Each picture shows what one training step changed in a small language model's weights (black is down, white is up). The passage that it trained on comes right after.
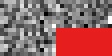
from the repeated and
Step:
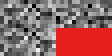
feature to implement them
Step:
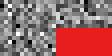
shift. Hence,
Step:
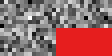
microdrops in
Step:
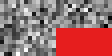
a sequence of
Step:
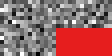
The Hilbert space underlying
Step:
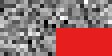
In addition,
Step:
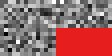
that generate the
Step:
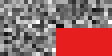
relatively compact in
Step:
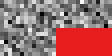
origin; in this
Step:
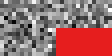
classe de
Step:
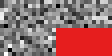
on $\Gamma$
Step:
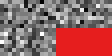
respectively. We expect
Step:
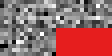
point. The double
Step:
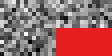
the exciton
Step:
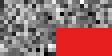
occur during deformation,
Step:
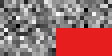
can be used to
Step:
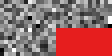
familiar and
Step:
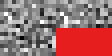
identity *I*.
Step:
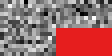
order $m$.
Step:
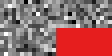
this section we suppose
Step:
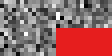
the first place.
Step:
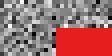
presentation ${\mathfrak
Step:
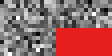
is to suitably
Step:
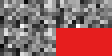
let us define
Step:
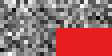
the tessellation
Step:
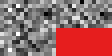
understood that if
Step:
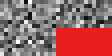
Recall that the local
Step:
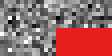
we instead implement a
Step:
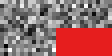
$Z$ and
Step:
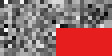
be the map as
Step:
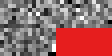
to be smooth and
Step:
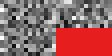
and for each
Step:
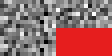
from 0 to
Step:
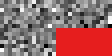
distortion and
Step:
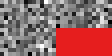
with genus $\leq
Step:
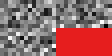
to see that
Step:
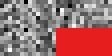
testing of
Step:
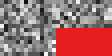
current depends on two
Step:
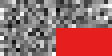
for our discussion of
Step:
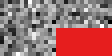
relative motion of normal
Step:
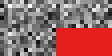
compute the cost vector
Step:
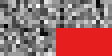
in an arbitrary vacuum
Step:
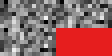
& \colhead{}
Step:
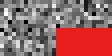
case. This is
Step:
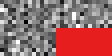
and Signal
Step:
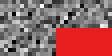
conditions.} \\ The
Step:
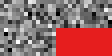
respect to the observed
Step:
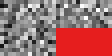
of the numerical range
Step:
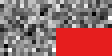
$X$ and
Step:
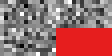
for the PE
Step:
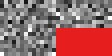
imply that our approach
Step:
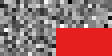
in the following
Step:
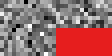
observer. It
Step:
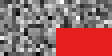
random variables distributed as
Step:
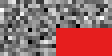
for $n =
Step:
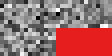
cluster configuration given their
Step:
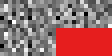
The purpose of this
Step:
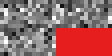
frame-level and
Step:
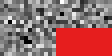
K$. This follows
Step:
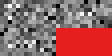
polynomials) are defined
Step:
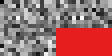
is room
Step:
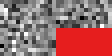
against 6-parameter
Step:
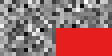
LL}}$, introduced
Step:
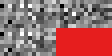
obtained without the
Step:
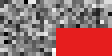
trend in the
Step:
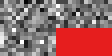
holds for all types
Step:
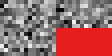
Phys. Rev.
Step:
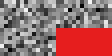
the late
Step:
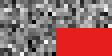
function: For
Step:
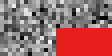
a finite measure on
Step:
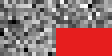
us explain the relation
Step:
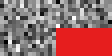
$\sigma$ is
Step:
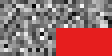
separations, disc
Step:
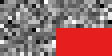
was measured by
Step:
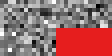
that a stabilizing
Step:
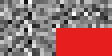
Recall that the
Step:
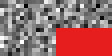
$$ for some
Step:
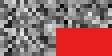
the recent works
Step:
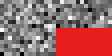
greater than $
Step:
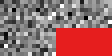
There is no direct
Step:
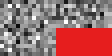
kind of tridiagonal
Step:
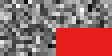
Lie algebras cannot be
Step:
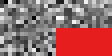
Bell state
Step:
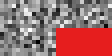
a reduced word
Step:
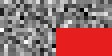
0$, assume initial
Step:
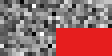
{\em net}
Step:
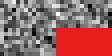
the readers to
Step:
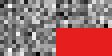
finite number of hyperbolic
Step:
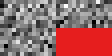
of the fermionic
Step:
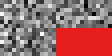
contributions. We can
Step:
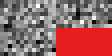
of pure Gaussian type
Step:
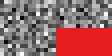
1$ we have
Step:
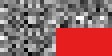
and $s$
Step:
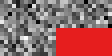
b \ge
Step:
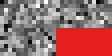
of AGN
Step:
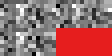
numerically subject to the
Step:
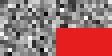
top of a
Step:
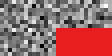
chamber will not
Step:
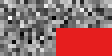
the next section we
